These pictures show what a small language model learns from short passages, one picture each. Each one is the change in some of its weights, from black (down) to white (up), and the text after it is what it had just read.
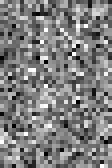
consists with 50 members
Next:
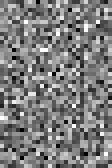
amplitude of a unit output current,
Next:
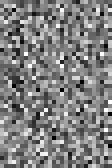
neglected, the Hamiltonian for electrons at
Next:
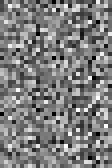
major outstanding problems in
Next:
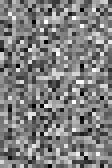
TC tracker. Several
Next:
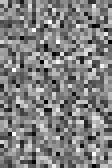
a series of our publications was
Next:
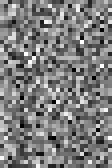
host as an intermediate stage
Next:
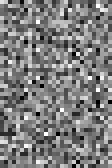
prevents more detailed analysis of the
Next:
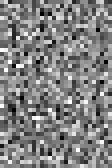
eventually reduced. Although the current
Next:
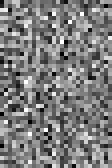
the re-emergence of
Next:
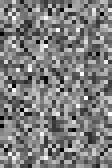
CMR. Recently,
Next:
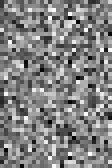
trade-off of lowering the
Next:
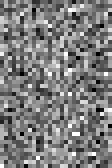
linear and matrix linear predictors if
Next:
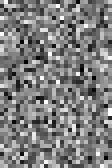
Hamiltonian into a sum of local terms as
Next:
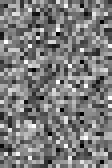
made it possible to identify basic
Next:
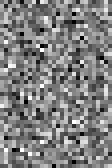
spectra and joint characteristics between the
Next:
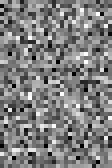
we consider a different instability,
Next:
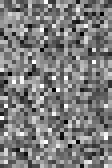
Without additional information, ranking
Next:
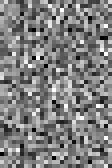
as a function of $h$ from
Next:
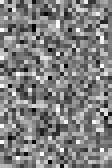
that governs the temporal
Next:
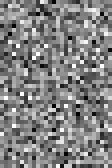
calculate the tree and loop
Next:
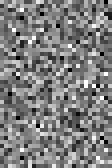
longer infinitesimal and the
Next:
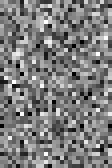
of $M-$step
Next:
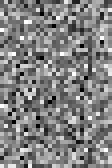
collider projects considered.
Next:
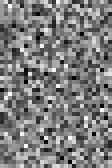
be evaluated to obtain the radius of
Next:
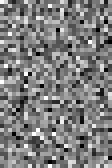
on $eB$ can more easily
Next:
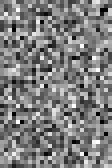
larger. Reducing
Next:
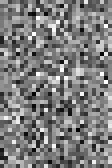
by the following 2000.0
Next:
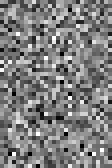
phase the filamentary effects are
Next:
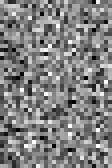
time-dependence of the
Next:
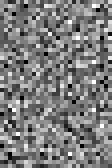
model-independent bounds on the
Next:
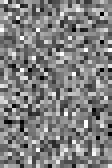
two methods did not differ
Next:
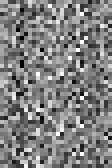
is an asymmetry in the
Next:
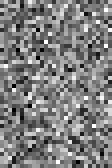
is diagonal in spin, and the
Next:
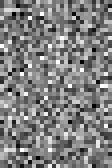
distinguishes real dry
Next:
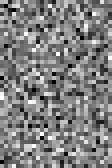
are related to the vector potential by
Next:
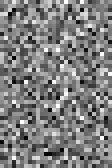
2D, FSS theory predicts
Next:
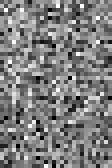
scale which reproduce the realistic
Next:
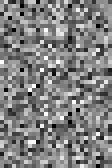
situation is similar as in Type
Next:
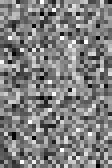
limited way only, we investigated
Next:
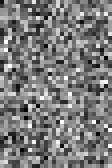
observable properties, and comparing to
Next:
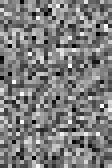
when the surface has constant skew
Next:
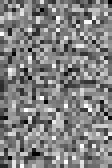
built for a one fan beam
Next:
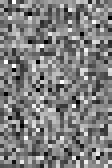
were neglected here. Finally it
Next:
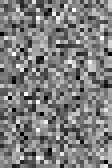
and 50~GeV.
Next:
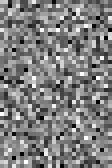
The phase inversions are independent of
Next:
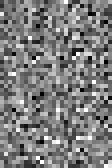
address arbitrating between competing
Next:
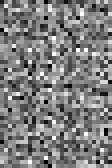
for Hawking-emitted
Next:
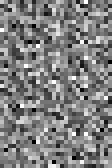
that their ratio yields a finite
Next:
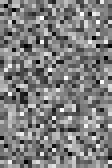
are then used to calculate the integral in
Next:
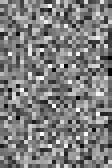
of real high-mobility structures
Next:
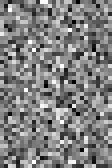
rate the symmetry of the system of
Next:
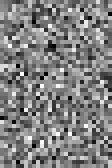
down sweep cycles at
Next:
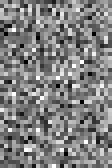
morphology and the electrical
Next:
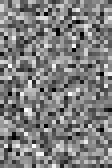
This growth reduces the gap between the
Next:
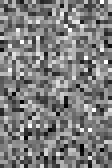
and charging activities.
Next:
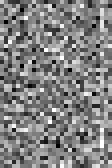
Stores with Electronics
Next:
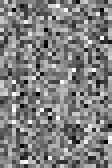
mass square matrix which is
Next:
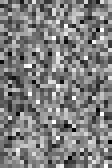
and the whole algorithm is presented in
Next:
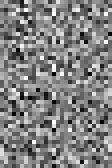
discrete point particles and/or their
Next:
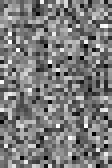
essential to obtaining more precise
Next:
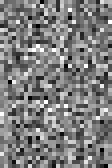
can be induced on the brane by
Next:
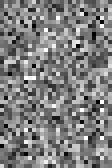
PIXL consists of three
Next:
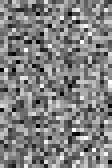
This fact allows in principle an experimental access
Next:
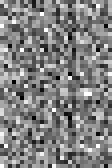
\subsection{Enriques shift
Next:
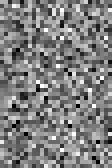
the signal expected in the purely
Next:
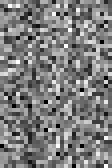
discernible indicators of these broad
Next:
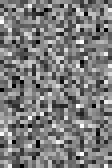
proportional to the light intensity, the
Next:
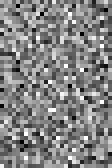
our lazy noise update and
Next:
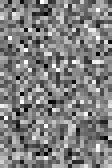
highly non-uniform. This
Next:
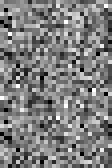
even social sanction
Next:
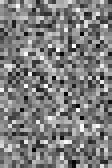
were converted to true effect sizes
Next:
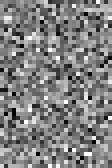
uplink of a cooperative
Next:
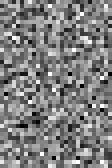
is essentially the same as that
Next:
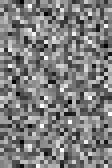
without the factor $\e^{-\kappa
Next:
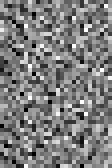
(3) of the main text.
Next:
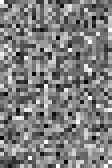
\end{equation} The typical time
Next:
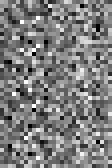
means that we are considering only the
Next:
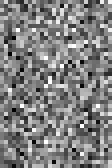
and as a result replacing
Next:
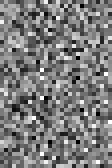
calculated as the median value of
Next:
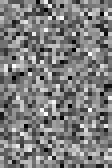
maximize the height of the resonance
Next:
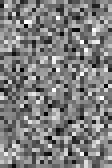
larger than those of EXX
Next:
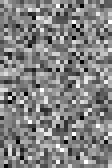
some of these materials (see for example
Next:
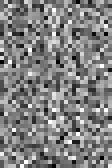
inevitably collapses into
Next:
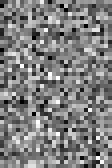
concatenated to the original
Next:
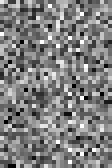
is interpreted as an average description of
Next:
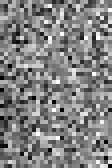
holds for the one-loop
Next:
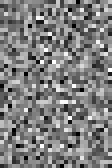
of holographic baryons
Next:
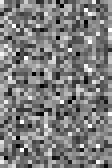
\end{align} The last term
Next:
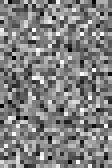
parton scattering in question can be considered
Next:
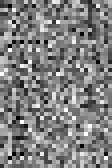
omitting local PNG and
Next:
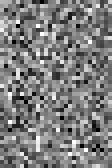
\left( z \right)$
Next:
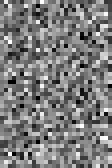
interesting to save costs for simulations
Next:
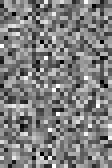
delicate choice of the number of
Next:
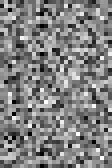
alone hold, and
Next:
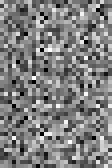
an SN Ia that was
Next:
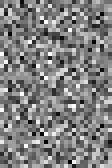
Hawking temperature of SdS
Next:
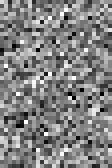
the Si cavity}
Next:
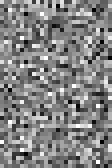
n_\uparrow \right\rangle +
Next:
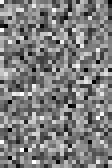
water (liquid plus
